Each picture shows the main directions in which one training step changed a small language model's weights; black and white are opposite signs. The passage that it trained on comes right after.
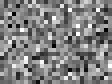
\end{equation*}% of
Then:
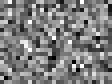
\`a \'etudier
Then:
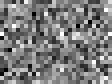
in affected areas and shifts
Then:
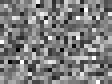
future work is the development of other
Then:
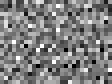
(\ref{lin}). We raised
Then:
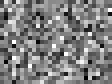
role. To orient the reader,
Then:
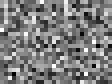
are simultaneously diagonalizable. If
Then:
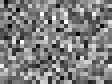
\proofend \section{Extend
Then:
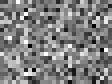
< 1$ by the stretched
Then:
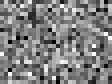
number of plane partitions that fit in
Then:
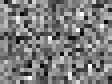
the probability that $o$ is in
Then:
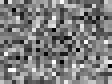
the subtlety of the behavior
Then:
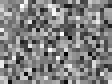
in the $\lpp$ equation satisfies
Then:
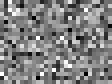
even lower bounds on the multiplicity are very
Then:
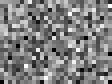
be viewed as a simple case of
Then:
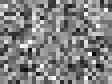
(using also that $g$ has
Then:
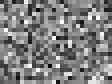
the recent decade, cf.
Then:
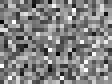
$X$ is polystable if and
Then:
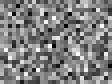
\end{equation} where
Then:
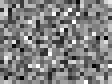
property plays an important role. There is
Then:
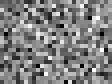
\calX$, the condition that
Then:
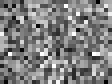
Amer. Math. Soc.,
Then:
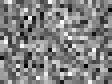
relate the result to multiple
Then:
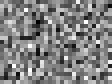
exist for modest values of
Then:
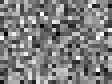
is geometrically coherent.
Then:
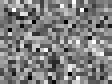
Binet-Cauchy formula.
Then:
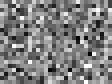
set methods in \S 7. We
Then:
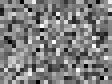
\tt[1]$, and the second
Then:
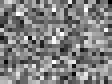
standard affinizations of the
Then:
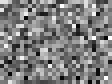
This section comprises two subsections
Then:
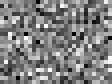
Similarly, a concise way to represent
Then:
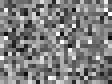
on $n$ vertices contains a
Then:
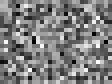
results for the initial-boundary-value
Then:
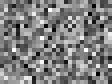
and invoking a union bound
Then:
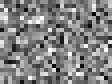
using a disturbance which is
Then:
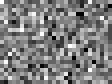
into the function $g$. Hence we
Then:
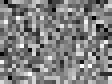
the Presidium of the
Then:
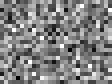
$d$-dimensional torus. By a
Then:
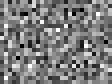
mod $2$ only depends on
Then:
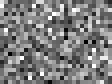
to (11b) we get
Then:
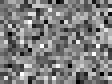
\caption{The paths of steady states
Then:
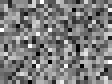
$A$ be some set and \[
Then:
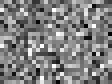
projective $G$-homogeneous variety, namely
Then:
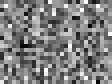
for MOILP Problems
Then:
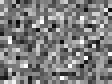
angle and radius over the unit disc
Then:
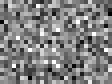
$f$ has a unique fixed point
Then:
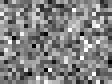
that for any $\theta \in
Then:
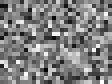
{\em purity isomorphism}
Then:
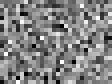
von Neumann algebras $A$,
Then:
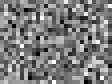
combines all the above kinds
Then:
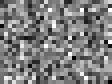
global regularity. We omit the proof and
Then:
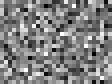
Using Total Variation and
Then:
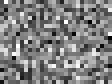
to be the appropriate tools for statistical
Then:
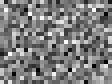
a mathematical model. By extending classical
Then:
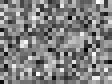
that $G$ is not a
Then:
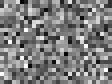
by a \emph{topological
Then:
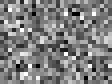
and equations appearing in non-linear
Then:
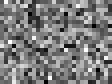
class of dynamical systems where the study of
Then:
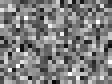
by $\mu_{\mathrm{eff}}
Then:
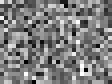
the properties $A=A^*$,
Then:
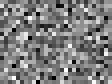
1,$ \item$\displaystyle
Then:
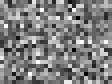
space $K$ and complete contractions
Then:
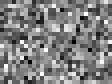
in (\ref{poly}). In the
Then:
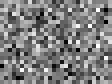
and \begin{equation*}
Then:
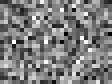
be an obstacle in development of
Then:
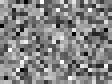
\sum_i c_i
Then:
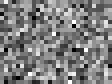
that the Lagrange fundamental polynomials can be constructed
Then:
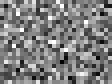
\boldsymbol{\gamma } =
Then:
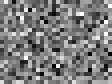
of a proper CAT(0)
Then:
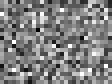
as previously discussed. One may readily
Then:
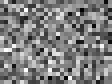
any abstract operators $A,B$.
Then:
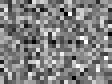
we construct a measure $\mu$ on
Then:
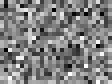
following analysis of the external curvature term of
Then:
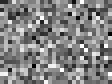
\rho(A) \neq
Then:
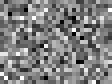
cannot expect the proposed variant of the
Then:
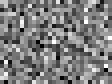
category. In particular, we define
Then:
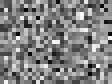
suppose that $X$ is an
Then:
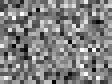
for $x\in \mathcal N
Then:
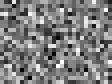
square billiard. The trajectory of a ball
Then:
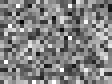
y. \end{aligned}
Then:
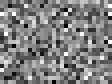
follows. We are considering the Cauchy problem
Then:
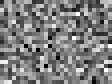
$p^{-n}<\varepsilon$. If
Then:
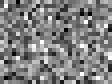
is frozen as
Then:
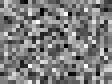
\item Stop at the first
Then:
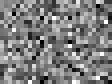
\endaligned \right.
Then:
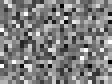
$\Lambda$ projecting to
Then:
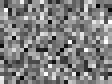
perform a specialized decomposition into smaller
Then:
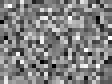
Let $u\in \Cal
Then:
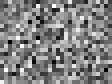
$n_\alpha$ is a
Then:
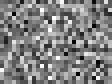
\end{corol} A topological
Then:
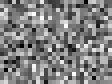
as an approximation to the solution
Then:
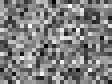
in most cases to fundamental forms where the
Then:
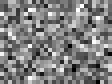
S$ be the $2$\tx
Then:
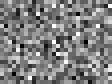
space $L^\Phi(\mu)$
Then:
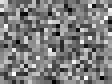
$\S$ is a random variable whose
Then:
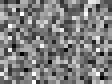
Levenberg, E.
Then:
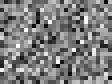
author thanks Dave Bayer for
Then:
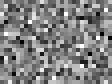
can be seen by noting that probability
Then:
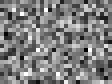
Bi-Matrix for
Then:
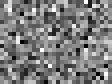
$a$ be a multiindex such
